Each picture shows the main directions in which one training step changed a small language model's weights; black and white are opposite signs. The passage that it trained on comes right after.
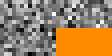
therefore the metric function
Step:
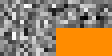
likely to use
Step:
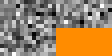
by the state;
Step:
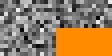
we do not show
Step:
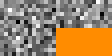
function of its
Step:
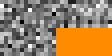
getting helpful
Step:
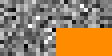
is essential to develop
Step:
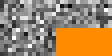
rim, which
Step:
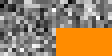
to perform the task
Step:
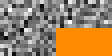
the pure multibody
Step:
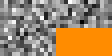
the elementary task
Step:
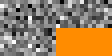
We also take near
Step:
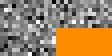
and PEG
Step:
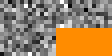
RNA structure is
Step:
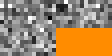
a cone over
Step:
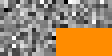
this way, the
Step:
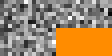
here, very
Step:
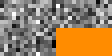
exhibit smooth transitions from
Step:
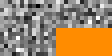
a mass of
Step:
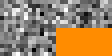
transport behaviors using
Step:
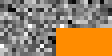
has emphasized the
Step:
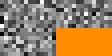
The manifest
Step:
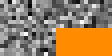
the position space,
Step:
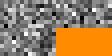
are not necessary to
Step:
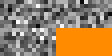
of the red
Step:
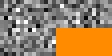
required of the
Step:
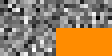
broken at a
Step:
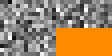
on the interests
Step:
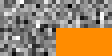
shape of the weight
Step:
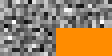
position and the
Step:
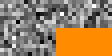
for governance.
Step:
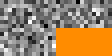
restrictive than is
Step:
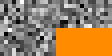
ensures that most of
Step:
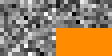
to the effective value
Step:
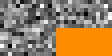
near-term emissions
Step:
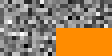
meetings, preparation
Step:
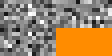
should be a difference
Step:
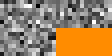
transducer was
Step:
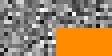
that they have
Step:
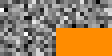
is then refined
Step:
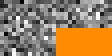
adopt the notation of
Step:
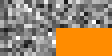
this text is very
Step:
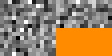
the number of
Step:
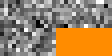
of this field)
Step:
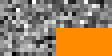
the proof.
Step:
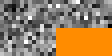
also enough evidence to
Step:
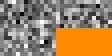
double-line &
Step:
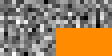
densities of the model
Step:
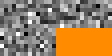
maintenance cost
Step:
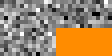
deviations from equilibrium
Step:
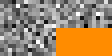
projects; - development
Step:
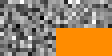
this method, we
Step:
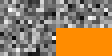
and needs, becomes
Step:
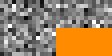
was imposed)
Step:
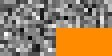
use of the first
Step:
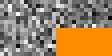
for researchers from
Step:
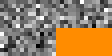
weights shall be
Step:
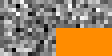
conservation initiatives on the
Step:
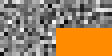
which have reference
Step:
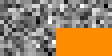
inflation is one
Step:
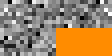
the computations in
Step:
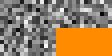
seen in the density
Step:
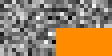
formal expression for the
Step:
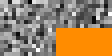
the Markov
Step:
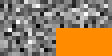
of concrete of
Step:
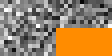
in length and an
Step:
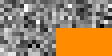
richer range
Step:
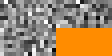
shapes with a
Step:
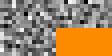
the dual-band
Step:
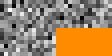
PDF may indicate
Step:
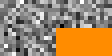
hypothesis of this study
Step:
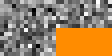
This research made use
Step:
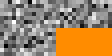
the system.
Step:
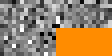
The workshop was successfully
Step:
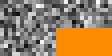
material standards of
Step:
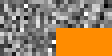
Research Institute for
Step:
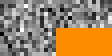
atoms. It has
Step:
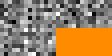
state this in the
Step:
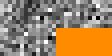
Root and
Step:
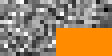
they became
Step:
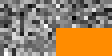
corresponding parent
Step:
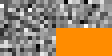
the two has been
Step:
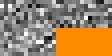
of light are also
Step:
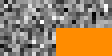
and GWs
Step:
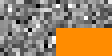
of the DPS
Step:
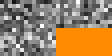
how unsupervised
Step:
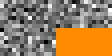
working in at least
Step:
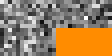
a space mission of
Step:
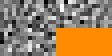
the configurational
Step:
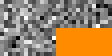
& Day2
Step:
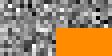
a wave group.
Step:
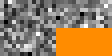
six collection sites,
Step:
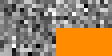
solutions to the same
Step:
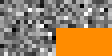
is given by
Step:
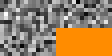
II, Appendix
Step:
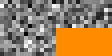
wall is a
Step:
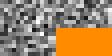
the stomach
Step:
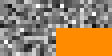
of outcome data other
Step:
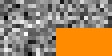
mountain stages
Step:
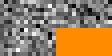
and especially of quantum
